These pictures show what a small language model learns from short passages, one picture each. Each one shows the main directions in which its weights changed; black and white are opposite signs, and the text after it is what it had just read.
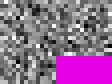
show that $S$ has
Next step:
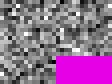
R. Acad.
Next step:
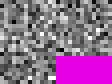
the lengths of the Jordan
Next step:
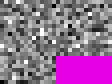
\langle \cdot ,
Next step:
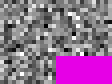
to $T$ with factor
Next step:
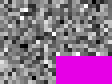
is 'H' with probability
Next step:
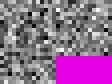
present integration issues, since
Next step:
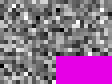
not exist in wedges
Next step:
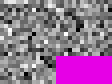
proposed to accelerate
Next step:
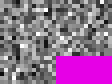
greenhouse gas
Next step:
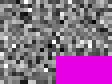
mapping prevents values of
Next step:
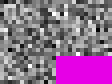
$\Gamma$ itself. We
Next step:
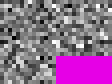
the scalar product is $\langle
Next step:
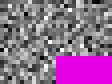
is acceptable only for
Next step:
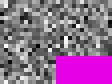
constraint (15) shows that
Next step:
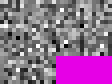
for the dual variables of the
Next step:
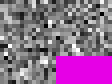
of cyclic subgroups to the number
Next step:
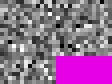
tracking. Within this
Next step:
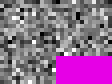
u^{\prime \prime
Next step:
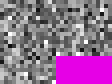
that these two maps are the
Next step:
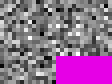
which is homeomorphic to a
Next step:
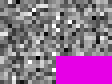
\alpha c \log
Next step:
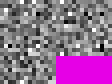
number of inputs,
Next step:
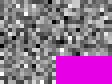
the conjectural relation
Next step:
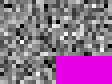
Given any element of order
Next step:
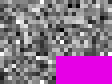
the Galois action on these algebraic
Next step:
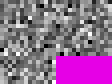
the union of the balls for
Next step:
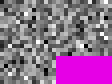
edge is the inserted loop
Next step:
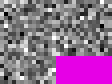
bases on the cells at the
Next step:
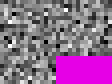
in the context of stochastic
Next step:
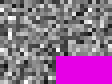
the summation of energy
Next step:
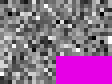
is a given function. For
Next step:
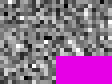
approach would be to pass from
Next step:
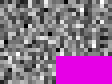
covariance matrix coincides with that for
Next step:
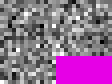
\mid K \leq
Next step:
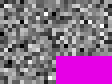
is obvious by the construction of
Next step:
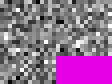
by identification $$ \frac
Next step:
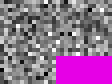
where $\mathcal{L}
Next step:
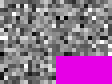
above, so that in particular
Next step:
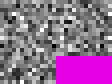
to binary random variables. To
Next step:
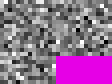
not only is not equivalent to
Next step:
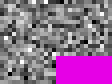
not exist in the ground
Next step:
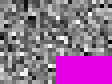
the function $f$, is
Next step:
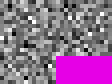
In other words, 1 is
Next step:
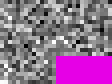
the stripes along the
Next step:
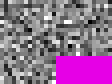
$o$ notation.
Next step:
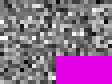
above structures consists of:
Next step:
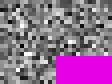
to our conventions,
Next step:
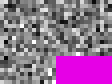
$\beta_j$ or
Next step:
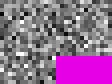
our results with two examples.
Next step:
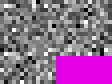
of an element $x$
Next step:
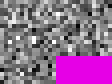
{\bf Proof.} \rm
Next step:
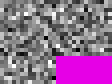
realizations were constantly used
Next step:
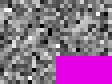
stochastic trajectories exhibiting greater
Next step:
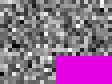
$D$ be a divisor
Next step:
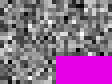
connected Julia sets of
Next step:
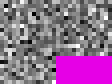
return the iterate with the best
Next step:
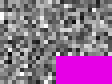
a PI-algebra with
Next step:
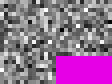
of $\pi$ into the
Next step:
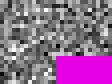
let $K$ again be
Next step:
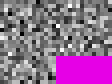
the category of vector bundles
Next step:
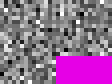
seamless combination of optimal
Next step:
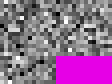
\subseteq X$ be a
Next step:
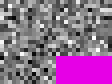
Hence, a numerical approach seems
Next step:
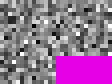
the relative assembly map
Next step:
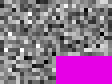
solutions. These algorithms include
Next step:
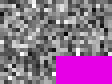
and $N$ be countably
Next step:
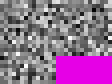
of the specific structure that we
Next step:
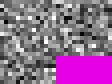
be the main assumption to
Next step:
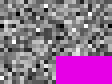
can appear in a fixed
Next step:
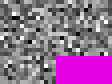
place. Recall, following
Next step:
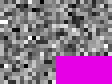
positive definite and $0$
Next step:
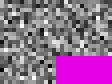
is an ind-closed
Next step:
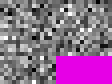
this methods combines ideas from
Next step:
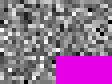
The macroscopic profile
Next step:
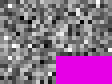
$G$-action. There
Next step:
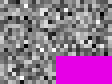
degree of the polynomial, we
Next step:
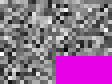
On a similar regard, in
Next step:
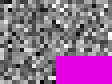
The choice of the metric
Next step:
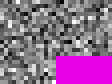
+ \gamma_h
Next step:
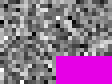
and if $M$ is
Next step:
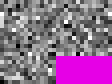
Since $R$ is
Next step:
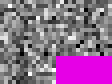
with at least two double
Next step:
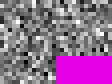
list of totally non-degenerate
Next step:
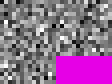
and 7 semicircles
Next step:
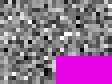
surfaces. This was the first
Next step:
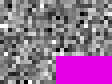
for $k$-subsets
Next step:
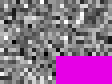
and involves a careful
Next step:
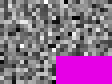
site 3 because this would give
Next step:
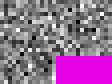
new $\Omega_L$,
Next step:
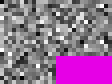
The following lemma is a starting
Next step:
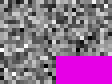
we can use elementary arguments and
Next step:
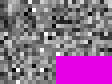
have very precise estimates on both
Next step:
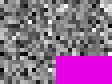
these functions is of one of
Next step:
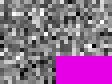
the function \ps,
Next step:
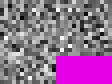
rings. This process of expansion
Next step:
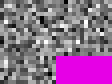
$\phi$-invariant area form
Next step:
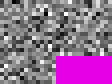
and an arbitrary crisp
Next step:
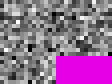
conclusions follow from Theorem
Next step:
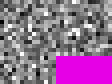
\Delta$ and the
